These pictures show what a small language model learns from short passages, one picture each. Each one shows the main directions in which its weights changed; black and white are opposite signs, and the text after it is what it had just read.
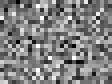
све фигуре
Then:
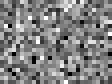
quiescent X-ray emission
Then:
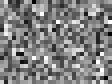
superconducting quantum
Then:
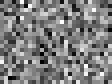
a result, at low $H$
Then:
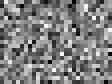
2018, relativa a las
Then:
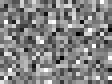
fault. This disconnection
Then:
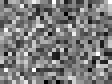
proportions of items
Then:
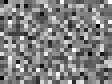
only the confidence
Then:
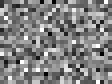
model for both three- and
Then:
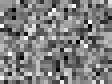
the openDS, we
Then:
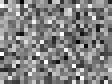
terminological specification and to
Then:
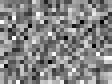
menggunakan tiga
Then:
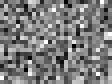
and cluster them based on
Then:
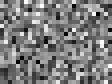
understood in great
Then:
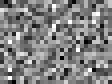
$z \sim 3$ should
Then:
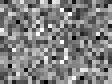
dans une fosse et
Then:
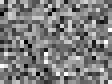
Adachi's Work.
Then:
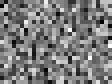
scheduling problem with an
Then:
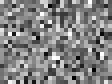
length and dipped in
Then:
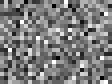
capitalist business that
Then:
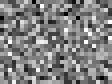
twice larger than the
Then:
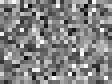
a customer provides a
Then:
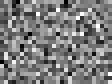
a las especies de
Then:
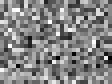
while the red crosses
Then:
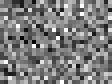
is done using imputation
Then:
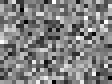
some extent increased power
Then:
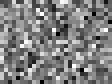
Richeton et al.
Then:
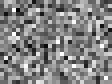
work Mis/disinformation
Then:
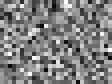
The higher accuracies of
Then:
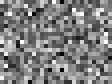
value if the compression factor
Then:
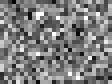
which increased the degree of
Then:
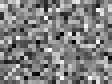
туриши умидини
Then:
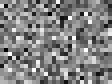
of data. Moreover, the
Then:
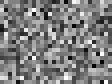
each country,
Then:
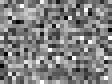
José Brites
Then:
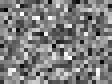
o'tib ketadi.
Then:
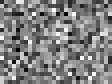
integrates curriculum learning
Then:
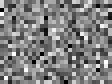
fixed by Eq. 5.
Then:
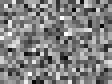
by the current tool
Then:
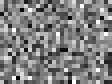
can be computed as
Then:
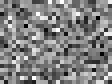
corretto aumento
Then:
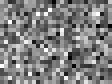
in \fg{stats}
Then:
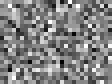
with early return to
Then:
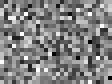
becomes in this particular case
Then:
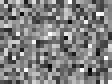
dan d) lebih
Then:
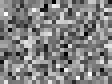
The outrunning of secondary
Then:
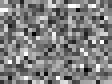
find that the $\x$ develops
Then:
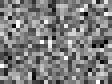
implementation of the United
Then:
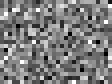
by gaping and daunting
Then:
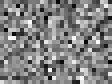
both aryl part of
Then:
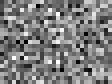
not in a single scattering
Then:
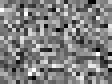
These pathways
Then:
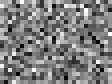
\cite{Rice}, which is
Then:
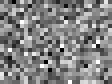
from time to time to meet the
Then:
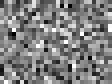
Briefly, the
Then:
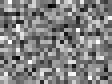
a homenagem é
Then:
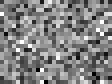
global LV function and
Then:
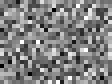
J. RIUS and
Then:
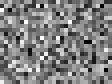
county and that of
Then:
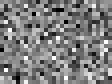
of the study is the conclusion
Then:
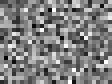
should be noted that the
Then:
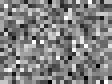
and serious risks,
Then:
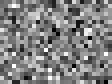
in the entire dynamic
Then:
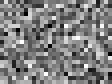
les mécanismes par
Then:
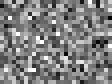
shear in the outer
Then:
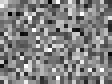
soon after identifying
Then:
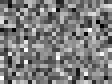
the same length as the
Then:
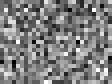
experiment the variety performed
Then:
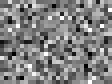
read: \begin{equation}
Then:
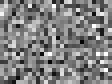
which is fed from a Li
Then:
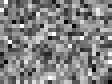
separatrix; the other
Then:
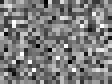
reaching quantum
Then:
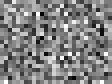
recommended by managers
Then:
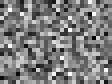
r)$$ where the series
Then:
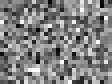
of fresh material was
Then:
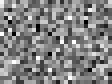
on shape of copper
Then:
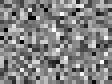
y_i)$ are the
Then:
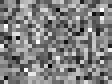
inserção como membro
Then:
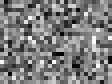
sont prélevés pour des
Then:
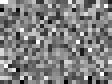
day 14, and day
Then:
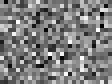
entrants (Zobel et
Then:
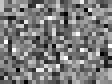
not result in the production of
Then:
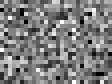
located at the pole where the
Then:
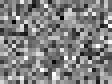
strategies improve multiple
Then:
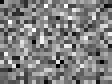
correction akin to
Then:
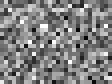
paper a new gas
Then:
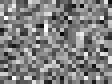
computing adoption.
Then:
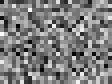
jitter due to frame
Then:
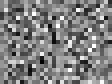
showed the oil has low
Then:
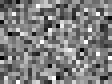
мм, а зазор в
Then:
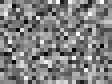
Arbeit** Aktiv
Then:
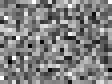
same functional form as the
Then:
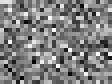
and selected topics},\
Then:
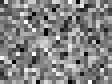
a avut un impact
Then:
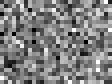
one also means that the sum
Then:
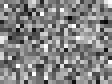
and crop models require
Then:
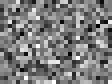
being raised after a
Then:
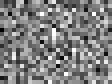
with entries displayed
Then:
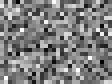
coordinating its operation.
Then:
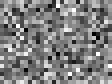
em conjunto devem
